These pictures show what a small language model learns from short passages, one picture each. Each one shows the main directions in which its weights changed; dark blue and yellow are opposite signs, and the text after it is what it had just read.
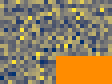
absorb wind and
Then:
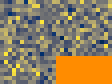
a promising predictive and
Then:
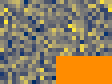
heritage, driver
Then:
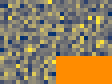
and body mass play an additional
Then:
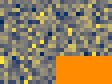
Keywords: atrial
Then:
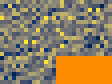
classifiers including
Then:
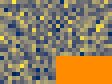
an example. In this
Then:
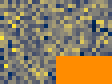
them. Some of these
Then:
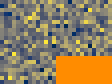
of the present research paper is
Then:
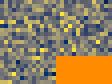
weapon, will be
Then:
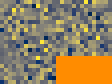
occupation). To
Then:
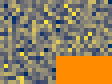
or in deeper
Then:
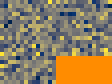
at a large number of
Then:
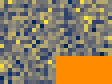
intrusion. A study
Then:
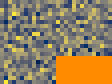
locations and safe
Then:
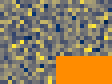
circumstances for a
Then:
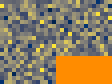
creative, adaptable
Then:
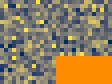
also specified in ISO
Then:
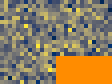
out using ArcGIS
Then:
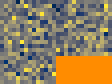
molar ratios. It
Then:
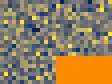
Medical College and
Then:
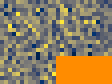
the same meaning mathematically
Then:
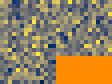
The study assessed the
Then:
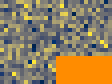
the progressive emergence of
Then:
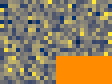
of 25, indicating a
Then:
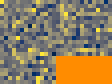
myself the sum of
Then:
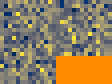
the physical interface between
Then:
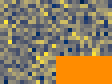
0.41 is greater than
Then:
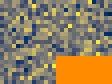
Indian mongoose
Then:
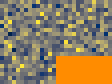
After analyzed of obtained data by
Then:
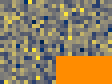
students perform the actual
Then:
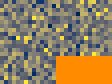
India E-mail :
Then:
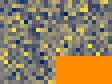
from the kala
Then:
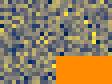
due to its accessibility and
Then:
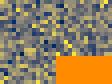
and Pharmaceutical
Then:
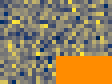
product. It was separated
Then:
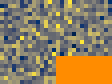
of visual learning - and of
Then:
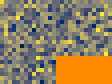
defect assessment for a
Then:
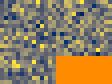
as the most widely
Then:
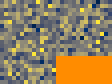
shows that the Indian agricultural
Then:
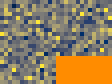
of rebellion that
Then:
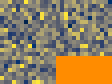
risk through the international spread
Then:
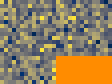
are constantly changing,
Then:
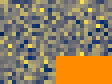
circuitry for control
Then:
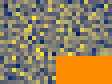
the stream of fast
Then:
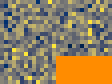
is shown in the fact
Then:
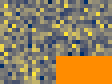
the possibility cannot be
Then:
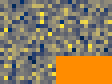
impossible, that I
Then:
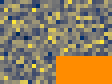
starch wastewater,
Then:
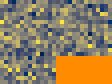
chemical properties; electric
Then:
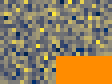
analyses offer statistical supports
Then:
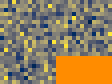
studies. It is to be
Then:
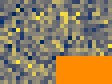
trial data, including
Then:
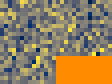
musical and technical research around
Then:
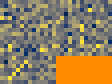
vary through the slices
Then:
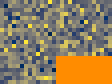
the scheduling
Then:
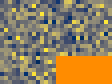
antifungal activity against
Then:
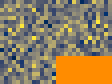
exothermic process and
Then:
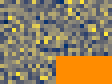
temperature. It is evident
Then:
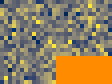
Kushtha* and
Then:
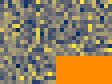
two aspects were also the reason
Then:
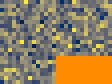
a result, a valid instrument
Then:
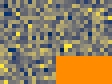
the private sector. It
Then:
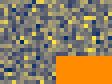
A SCHOOL
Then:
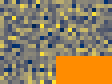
1 - Density ρ
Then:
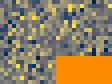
a serious educational game
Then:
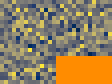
Doshi, P.
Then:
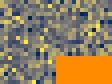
was conducted in accordance
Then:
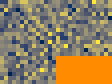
this article is devoted
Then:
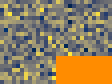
sand (%) were obtained
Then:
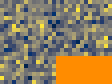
consent templates that
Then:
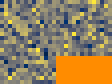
different from those of the
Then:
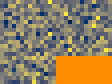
is very much dependent on
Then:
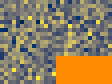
objective of this study was
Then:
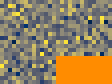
several other contractions.
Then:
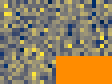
the number of request
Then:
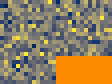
in the area of waste
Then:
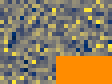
water extractable organic carbon
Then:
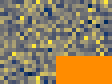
Since alterations of the
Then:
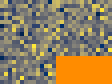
due to vehicles and other
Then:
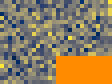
than indirect way.
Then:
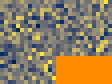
and Research Faculty
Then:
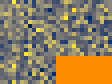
Several case reports,
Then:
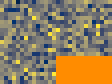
columns can be
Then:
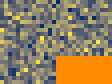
functioned as pilot
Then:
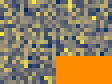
repertoires selected for
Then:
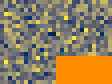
section on the uncertainty of individual
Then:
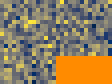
contributing their expert knowledge
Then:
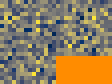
well as compression of the
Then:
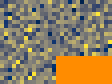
on fasting blood
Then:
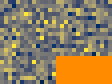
a large chord vocabulary
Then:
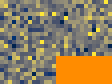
is journalism, which
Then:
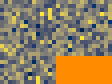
Regional Institute of
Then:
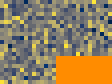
were then used to make
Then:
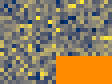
will confuse an analyst
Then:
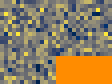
time for the user. The
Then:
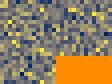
for a commercial
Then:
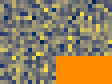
York, Rhode
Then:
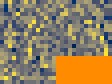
the children the freedom
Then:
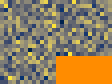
the prolongation and
